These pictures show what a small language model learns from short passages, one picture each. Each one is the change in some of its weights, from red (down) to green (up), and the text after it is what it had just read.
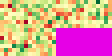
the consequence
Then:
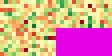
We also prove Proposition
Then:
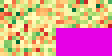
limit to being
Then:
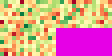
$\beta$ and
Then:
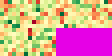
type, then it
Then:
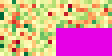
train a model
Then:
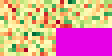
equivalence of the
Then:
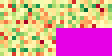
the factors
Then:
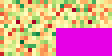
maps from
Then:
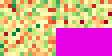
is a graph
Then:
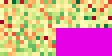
of HONO
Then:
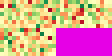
is the minimal
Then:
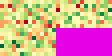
the reduced
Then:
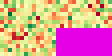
An {\sf
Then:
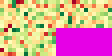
problem of online
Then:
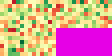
are able to
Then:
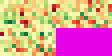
and realise the
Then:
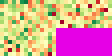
creating the
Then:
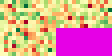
this drawback
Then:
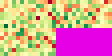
AO A
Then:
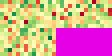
shall define the
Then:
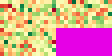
bounded away
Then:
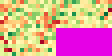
we put
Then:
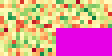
and manages
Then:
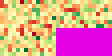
with signature
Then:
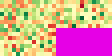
tested were found
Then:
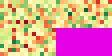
the Genetic
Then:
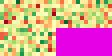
graphs are
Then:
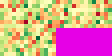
the World
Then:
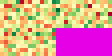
by asking the
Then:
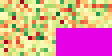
- To find
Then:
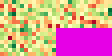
appear on the
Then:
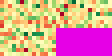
from the given
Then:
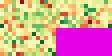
system. Since
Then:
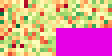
provided by
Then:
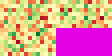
if it is
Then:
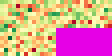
researcher at the
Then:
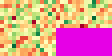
significantly with the
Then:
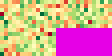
sphere system
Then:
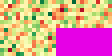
Again by
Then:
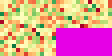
matrix and its
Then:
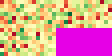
for valuable
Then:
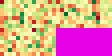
\item for any
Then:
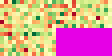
of the same
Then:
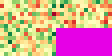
natural morphism
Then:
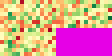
and (b)
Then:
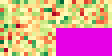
\bar I$
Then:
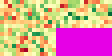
that has the
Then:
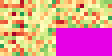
to think
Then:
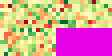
the other hand,
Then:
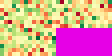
persons of
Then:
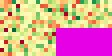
minimum of
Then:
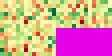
for Structural
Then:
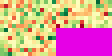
values after bias
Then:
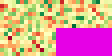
are analysed
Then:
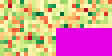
take all values
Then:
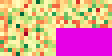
and reported to
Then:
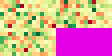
example, the
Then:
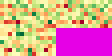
the collection
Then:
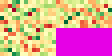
a new approach,
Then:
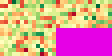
mean for the
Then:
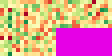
I$ be such
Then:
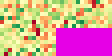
significant positive relationship
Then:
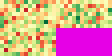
\leq 4
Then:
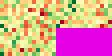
ten common
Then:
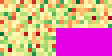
for SSA
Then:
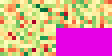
independent generic
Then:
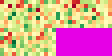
in patients
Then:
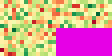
influence of
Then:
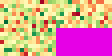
singleton with
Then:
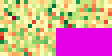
materials have
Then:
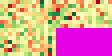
cases did
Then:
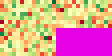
which we also consider
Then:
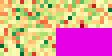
when a new
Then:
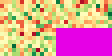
and Van
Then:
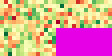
that $\overline
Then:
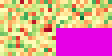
studies (at
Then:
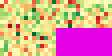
terms in the energy
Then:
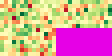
reference for this
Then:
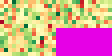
of several
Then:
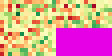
be defined as above
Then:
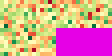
Cerone and
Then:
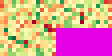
with the second
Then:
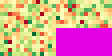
amount of
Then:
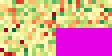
ideals of
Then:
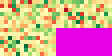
is presented in
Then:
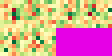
will consider application
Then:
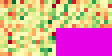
disorder of
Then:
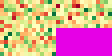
resistance in
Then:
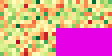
worked with students
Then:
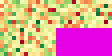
${\rm exists\
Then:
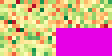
interests of
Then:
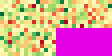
experiences at
